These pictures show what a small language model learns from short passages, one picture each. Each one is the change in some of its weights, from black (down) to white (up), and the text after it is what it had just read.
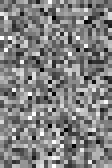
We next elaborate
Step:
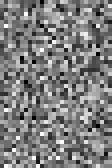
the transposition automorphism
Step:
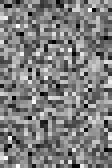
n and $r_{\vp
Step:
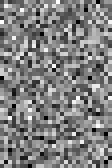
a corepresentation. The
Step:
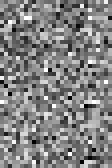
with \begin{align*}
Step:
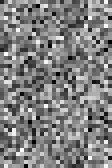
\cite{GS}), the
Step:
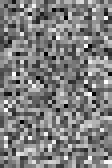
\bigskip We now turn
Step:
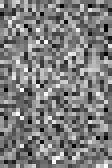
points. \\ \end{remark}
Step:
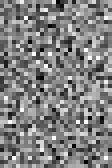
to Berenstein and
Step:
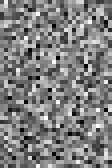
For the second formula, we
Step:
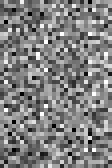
\end{equation} Therefore,
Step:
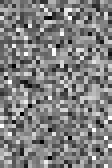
A$. Then every closed point on
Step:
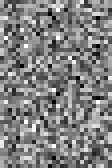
investigate asymptotic
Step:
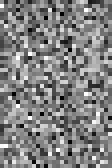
corresponding to a flow $\varphi $
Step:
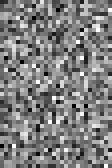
bipartite graphs
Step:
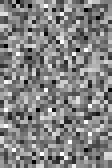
the corresponding PIE representation by
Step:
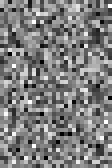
a sufficient small value $\gamma$
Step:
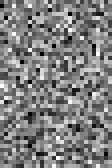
denotes the orthogonal
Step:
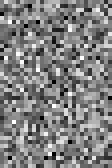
a regular local ring, every
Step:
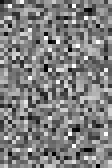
$j$ induces a
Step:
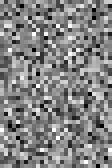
Jacobi polynomials on
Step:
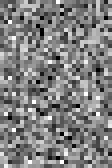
based on a modification of
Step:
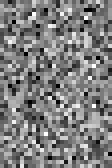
after 100k and
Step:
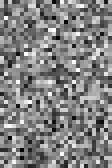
then the lattice segment
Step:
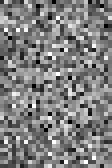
z\rho)}, $$ which is
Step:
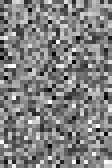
time and length was derived
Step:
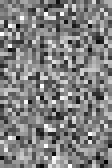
space of degree $n+1$
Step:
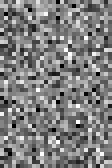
if it satisfies (A1) --
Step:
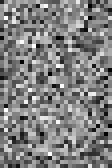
In \cite{HS2},
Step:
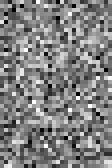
it has been shown in the proof
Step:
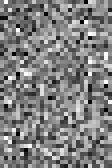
that \begin{eqnarray}&
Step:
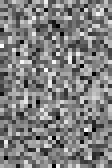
Walks, under
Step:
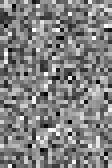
and $i\neq j,$
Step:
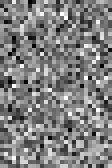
or imagined before.
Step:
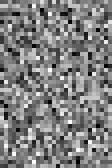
are set to $7 \times
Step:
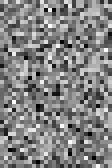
When an exact solution is
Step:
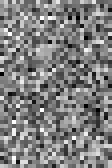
present an illustrative
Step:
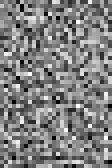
the data, then in the second
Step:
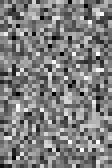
the original value.
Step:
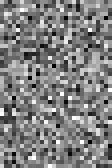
Pure and Applied
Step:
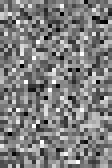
of $h$ across
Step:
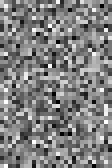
$\partial\Omega$ is
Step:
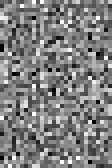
$\psi=\alpha$ dove
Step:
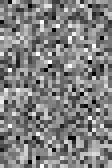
Wiss., Abt.
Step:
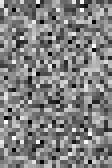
The author would like
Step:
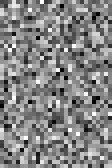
conique lisse donc
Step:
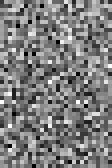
-k_I \partial_r
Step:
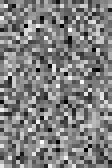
forward orbit of
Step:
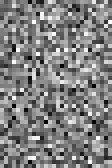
The great performance
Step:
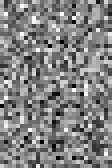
the power storage
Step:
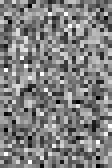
valued in the divisor class
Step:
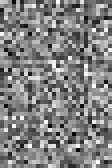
There are two difficulties
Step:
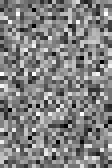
is identified with its
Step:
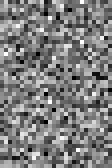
is frozen, that
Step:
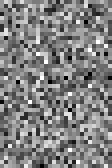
multistage setting, which
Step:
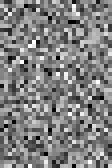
and as a result, for all
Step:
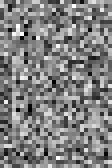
second fragment, for the case
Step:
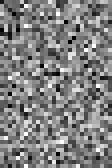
will exhibit a similar singularity
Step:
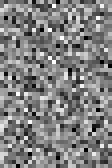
distinguished in
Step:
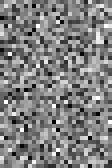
for any $e_1\in
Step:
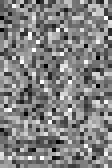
classical algorithms: the
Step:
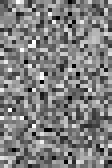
and $y$, such that
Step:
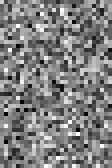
to construct the distribution of measurement
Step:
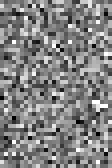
with $m\approx
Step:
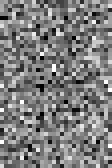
few definitions. We
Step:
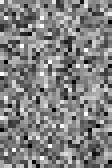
to be a reasonable
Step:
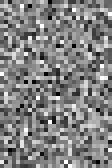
$\Sigma^-$. They are
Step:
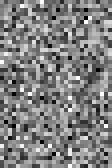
on $M.$ We can
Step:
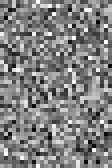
$a''$ belongs to
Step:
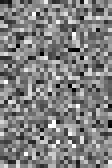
and asymptotic properties of a
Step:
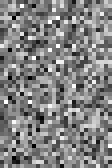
fourteen times. This
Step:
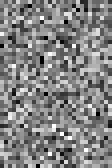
blow up condition can not be
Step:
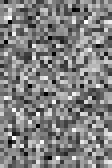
weight parameters used for
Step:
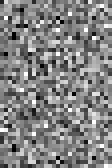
$p\leq q\leq
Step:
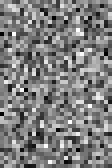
the expressions for the kth
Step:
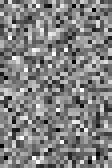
two sets are canonically
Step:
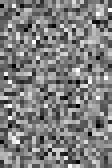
of complex numbers. Then
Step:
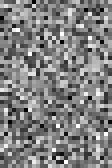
at most one vertex. The
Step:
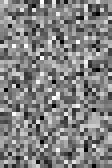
more implementable
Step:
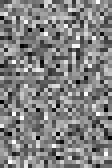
group action corresponds to the coefficient
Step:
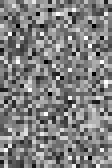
$\G\N$ denotes the
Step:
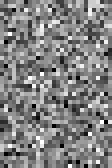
Since $v$ is contained in
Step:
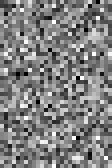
integration by parts formula
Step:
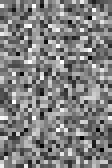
flag curvature in
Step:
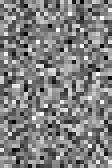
more one readily shows that the
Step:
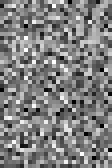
imaginary characteristic roots of
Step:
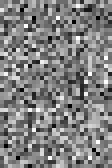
& \cite[Algorithm
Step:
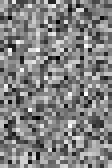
cause no difficulty
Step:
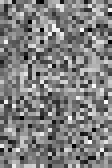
Rutgers University
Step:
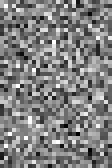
of singularities. \smallskip
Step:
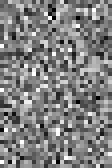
in ${\mathcal F}_{\infty
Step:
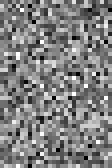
de $Y$ respectivement sur
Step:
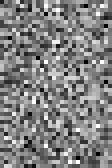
in the definition of the parity.
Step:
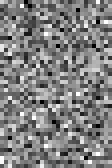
for computing the initial
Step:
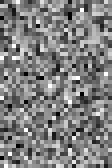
additional conditions on our
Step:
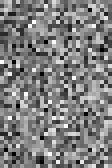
subalgebra of $\s_n$
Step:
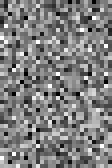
The $\bar\pa$- approach to
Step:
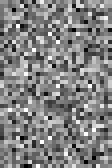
Finally, at 90
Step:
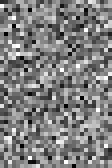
the two-element set
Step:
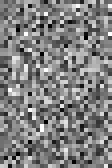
new region radius
